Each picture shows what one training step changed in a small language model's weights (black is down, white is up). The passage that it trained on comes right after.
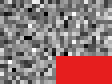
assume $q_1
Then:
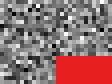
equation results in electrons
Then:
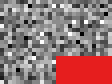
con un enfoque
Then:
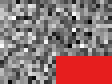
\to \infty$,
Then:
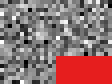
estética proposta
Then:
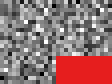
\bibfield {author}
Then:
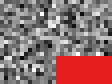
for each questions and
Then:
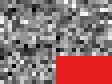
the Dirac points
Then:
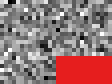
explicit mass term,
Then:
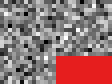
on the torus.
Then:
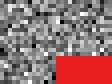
obtained from single
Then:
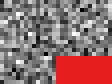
and (c) $q
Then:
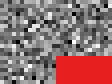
правило о
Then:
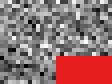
um að hann
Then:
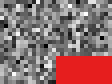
fraction of their
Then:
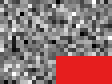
that parameterizes the
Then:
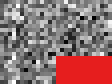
all time steps.
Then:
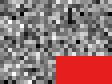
that parametrizes
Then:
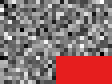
calculation for the
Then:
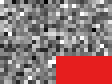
at the CFPs
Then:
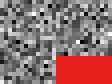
the absence of
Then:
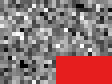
and muons which are
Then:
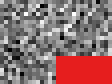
the barrier.
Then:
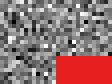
parties prenantes
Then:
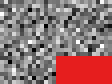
"positive" by
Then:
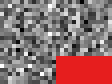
of $s$. The
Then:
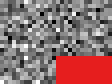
В современных
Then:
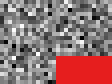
into teacher training
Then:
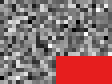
phys} \gg
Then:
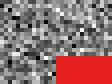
accounted for in
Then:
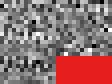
In ECCV
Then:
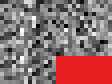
ont vu le
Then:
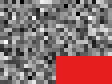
approaches by
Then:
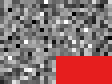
anterior dynamic
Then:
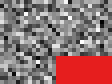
ADM mass and
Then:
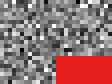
\quad N \gg
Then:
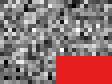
arrows, and the
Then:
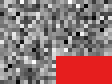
e sviluppo
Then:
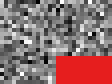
a pinhole.
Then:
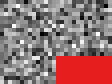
due to magnetic
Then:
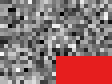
слов или
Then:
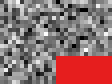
process and highlights
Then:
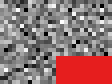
do tratamento com
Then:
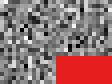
kelurahan yang
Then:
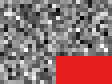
problem posed by
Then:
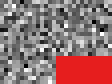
flow radius in
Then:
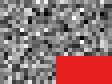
following expression for
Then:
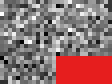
a hardware
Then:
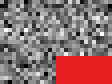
of AuNS
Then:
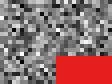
Survey, which
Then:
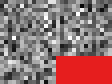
several fixed
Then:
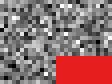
mapped, but
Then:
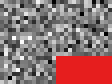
We first tested the
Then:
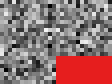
Impacts of
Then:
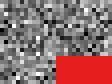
по усіх
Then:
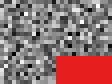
series. Also,
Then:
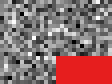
the last decades
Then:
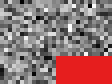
their stability. In
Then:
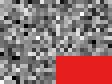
To determine the
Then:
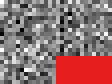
If one denotes
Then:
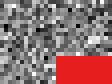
network using
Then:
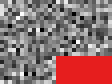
the degree of
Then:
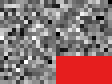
Further, we
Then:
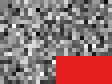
по вопросам
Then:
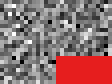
further pair
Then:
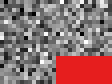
belong to,
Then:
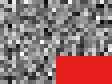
_j \varphi
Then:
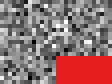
young stellar
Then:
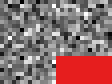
to prove that $
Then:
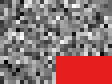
claim that the
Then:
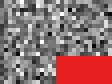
conserved current
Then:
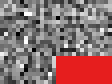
a motivação e o
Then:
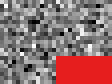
As is expected from
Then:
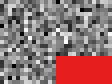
wavelengths to
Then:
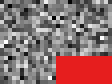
measured in terms of
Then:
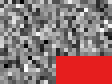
on the types of
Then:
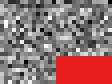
However, as shown by
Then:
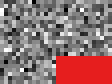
role. Note that
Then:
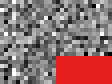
be sufficiently
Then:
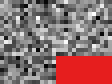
can always
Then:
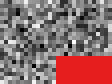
в возрасте
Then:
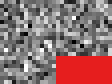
the type 2 dual
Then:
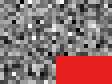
justified and
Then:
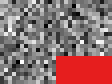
y ahora en
